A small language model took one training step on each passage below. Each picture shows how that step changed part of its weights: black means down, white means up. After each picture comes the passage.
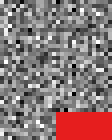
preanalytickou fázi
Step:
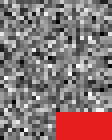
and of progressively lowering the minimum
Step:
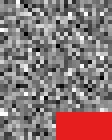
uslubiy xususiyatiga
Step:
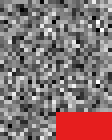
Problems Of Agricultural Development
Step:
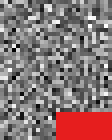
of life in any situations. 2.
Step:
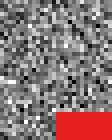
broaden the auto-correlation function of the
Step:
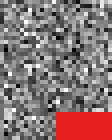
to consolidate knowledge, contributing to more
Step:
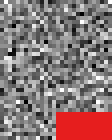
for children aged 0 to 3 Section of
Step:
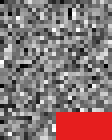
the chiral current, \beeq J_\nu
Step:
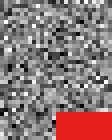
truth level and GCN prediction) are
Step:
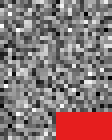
either by the factor or the client depending
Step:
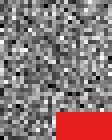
the single-crystalline sample does not show a
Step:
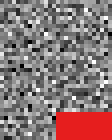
study area. Hypothesis of the Study The
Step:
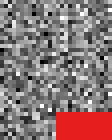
our action integral has a nested set of complex
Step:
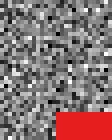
is $\protect{\hat{\mathcal
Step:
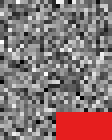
ECU. While this method is effective, it
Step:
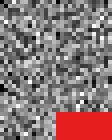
notion of cell-free massive
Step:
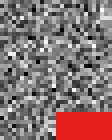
и общественное значение.
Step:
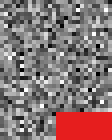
stage often last for many years with the highest
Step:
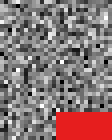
situation report (21 January 2020), the
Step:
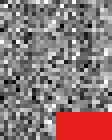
при осмыслении этого
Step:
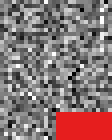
The stationarity requirement is even more
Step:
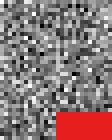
является продолжением
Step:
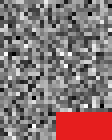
an important role in accelerating the social, economical and
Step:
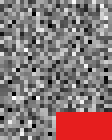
Арсланов. – Уфа,
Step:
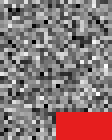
course, power is one of the most important
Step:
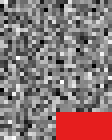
Probability. Keywords: Achievement
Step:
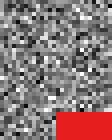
be probably mainly reference implementations for
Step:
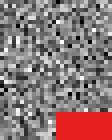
(detalhes, explicações,
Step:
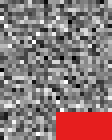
grid. are strictly polynomial
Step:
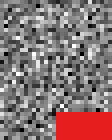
correction for pileup) and track
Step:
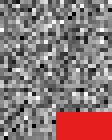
now given by, \begin{equation}
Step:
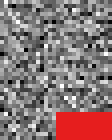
FUTURE PRIMARY
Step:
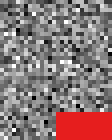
signal from other force noise sources. We are
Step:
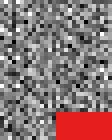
part of the world that produced a
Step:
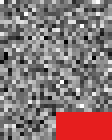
are rendered immediately comatose
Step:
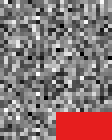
por via de seus contos mostrou
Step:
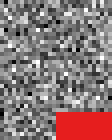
reasonable value around zero longitudinal momenta
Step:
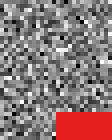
obtained from ultrasound sources were compared with conventional
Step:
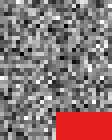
a type (a ``set'') with a
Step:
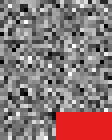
mass. For the ES phase, the
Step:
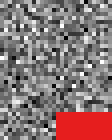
_{p}=3$ corresponding to $\beta _{+}$
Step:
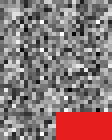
ва нозик аналитик
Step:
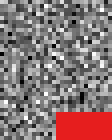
se trata de um nome oficial,
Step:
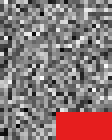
(indicated with vertical line). (d)
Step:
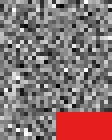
de trabalho, especificamente na região
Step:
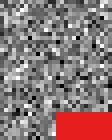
resurslarni taqdim etadi[4].
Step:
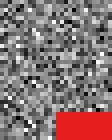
galaxies and their evolution through time in Sect.
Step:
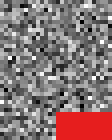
overlap-Dirac operator,'' Phys.\
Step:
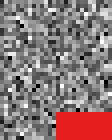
зрощення (атрезія)
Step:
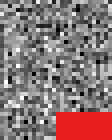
a diminuição do verde com
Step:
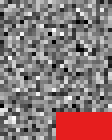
way to describe the combinatorics of the
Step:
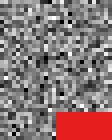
number of edges forming it. There may be multiple
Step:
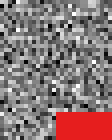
of E.E. Cummings and Allen
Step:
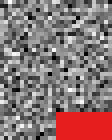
layer below the cloud layer can be represented by
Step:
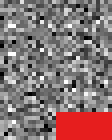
Каждое отечественное
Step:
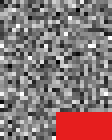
of international and national legislation.
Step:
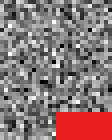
system using various sensors, and its related
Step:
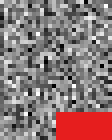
later in life. Preterm
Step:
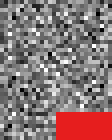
and warm H I gas has additional coolants
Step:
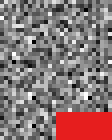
Shu bilan birga, matbuot
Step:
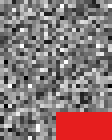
been removed in $H$, both the variables
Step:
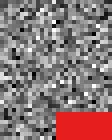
oscillations of the size seen on the Sun
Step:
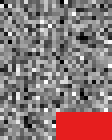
1 General Total 28 The number of distance
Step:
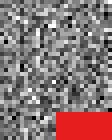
persoane decât cele menționate
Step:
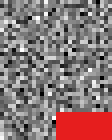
in other applications, its adoption is quite new
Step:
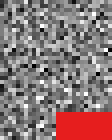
Synthetic Philosophy of
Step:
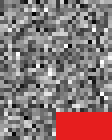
16 yoshgacha maktabga
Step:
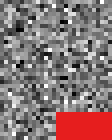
Instituto Universitario de Ciencias
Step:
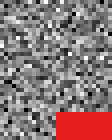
upper bound on $R_n(3)$ for
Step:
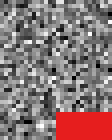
and used within our inference scheme in order to recover
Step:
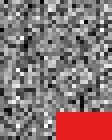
Parra (aluna de graduação) –
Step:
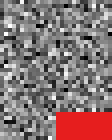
Их языковое
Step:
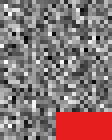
le cours de la guerre à
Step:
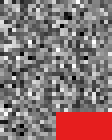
usada por escolas de todo o país
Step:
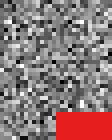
Fig. 3b–a) as well as the
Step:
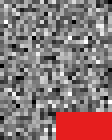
the ability to meet the needs of the present without
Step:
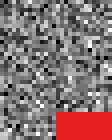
Kirchhoff's current law to the
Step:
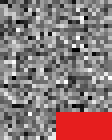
não é aceito passivamente por um
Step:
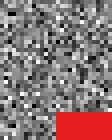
detection is very sparse (Judy
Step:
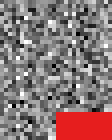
тең кубылыс
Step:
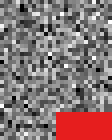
and Development in Microtechnologies,
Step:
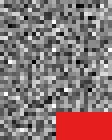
інституційних та соціальних
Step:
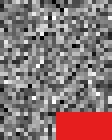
the study highlights the role of agro-based
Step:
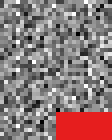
таъсир этувчи энг
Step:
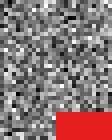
maktabining fizika fani
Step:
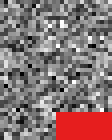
$k$, and $D$ respectively denote the
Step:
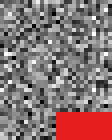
positive and significant influence on user attitudes. In
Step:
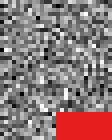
are recommending the country's related
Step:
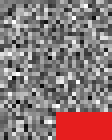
rate is for $w=0.2$
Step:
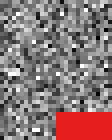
in the ladder approximation for the interquark
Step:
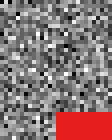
text? – No ↳ Can the
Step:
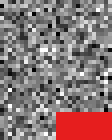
gasoline. Figure 5. On the left, the
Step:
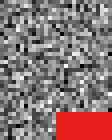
оброблення, В; - I –
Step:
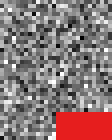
franceses, sobre la interpretación de los
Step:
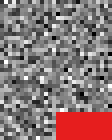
$x$-separation of their centers is
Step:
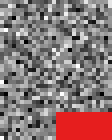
of supernova explosion. Because of
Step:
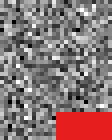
analyzed with eight-node elements [12].
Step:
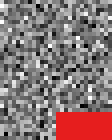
dimensions: *conceptual clarity*,
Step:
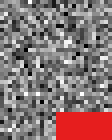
taxa ótima de convergência para
